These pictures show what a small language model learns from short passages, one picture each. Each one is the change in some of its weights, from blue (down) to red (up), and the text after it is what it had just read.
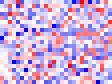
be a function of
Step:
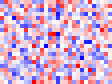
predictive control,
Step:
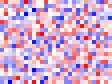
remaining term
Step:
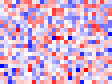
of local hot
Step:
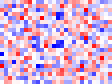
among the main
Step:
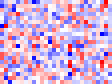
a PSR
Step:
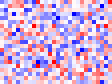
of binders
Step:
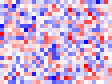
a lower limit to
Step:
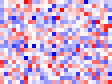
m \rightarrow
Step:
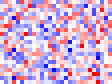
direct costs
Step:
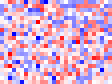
is the result of
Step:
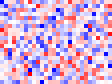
as well.
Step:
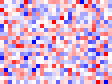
applying the
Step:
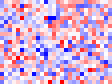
How about other
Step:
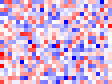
computational and
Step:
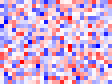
the population
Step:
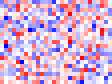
simplicity and
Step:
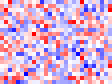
represents the transition
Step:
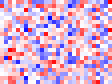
depend on the
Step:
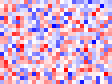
First of
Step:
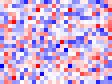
hub for two
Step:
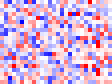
reflex in
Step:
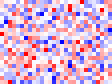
a typical feature
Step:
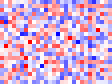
for the fitted
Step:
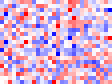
extend their range
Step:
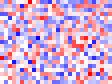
with the von
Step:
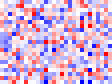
and xy .
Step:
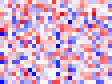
produced significantly
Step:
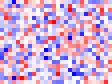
aims to
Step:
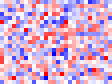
and $T
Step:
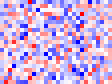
to vary.
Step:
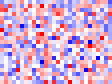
temperature wet
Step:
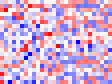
times higher
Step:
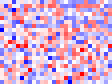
calculated by a
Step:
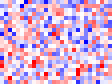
for ethical
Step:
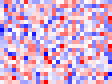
quark phase are
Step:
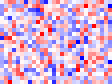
is particularly important
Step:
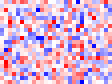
linkage of
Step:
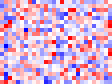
y st in
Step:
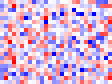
Dependence theory
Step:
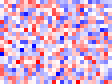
of lying
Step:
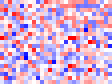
probability tree
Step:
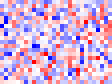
the parameters are as
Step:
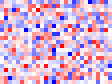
$ is given by
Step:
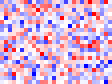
$x$ is
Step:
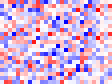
is continuous and
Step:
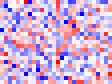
find conductance
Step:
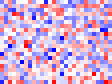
later in this
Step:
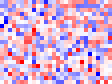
the first cluster using
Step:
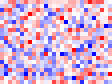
all orders
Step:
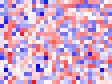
the information of
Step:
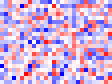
with increase in
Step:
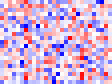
states at low spin
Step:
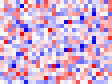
correlated parameters,
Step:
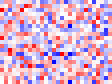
employability and
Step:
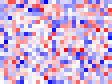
is composed as
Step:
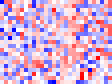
ecological functions:
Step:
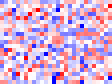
for finite
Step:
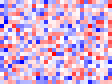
the variation in
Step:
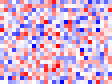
parameters generated by
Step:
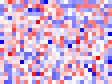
is the density and
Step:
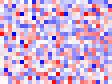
satisfaction with
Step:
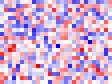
operators for a
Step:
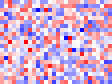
technology to the
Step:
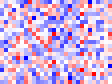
to be as a
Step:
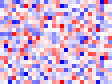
also A.
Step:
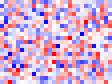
the controlled
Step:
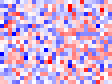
a reaction in
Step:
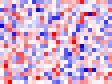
alignment of
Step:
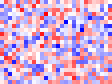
and digitalization
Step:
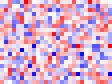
more common,
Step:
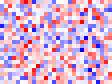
updated as
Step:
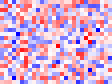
levels were
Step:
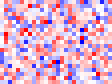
collection of energy
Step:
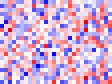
the operational
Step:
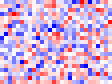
be obtained with the
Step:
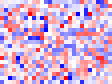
is clear that
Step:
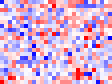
diagram for
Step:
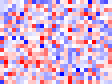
off in case of
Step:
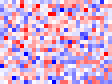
cent of the total
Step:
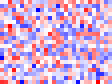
method according to
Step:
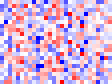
A study on the
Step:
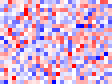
versus the
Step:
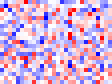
a distance
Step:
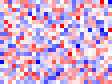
chemical potential
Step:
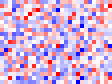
in a finite
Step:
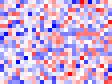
be applied
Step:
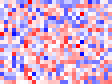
to the end of
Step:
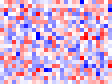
transport data
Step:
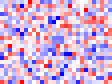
with desirable
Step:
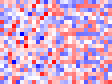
and the peak
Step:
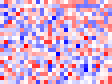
full range of
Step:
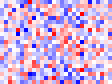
to be a
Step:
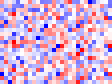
in evaluating the
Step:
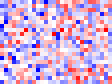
the suggestion
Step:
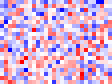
the solution of equation
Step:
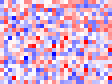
lead, (see
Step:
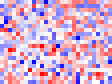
the parents
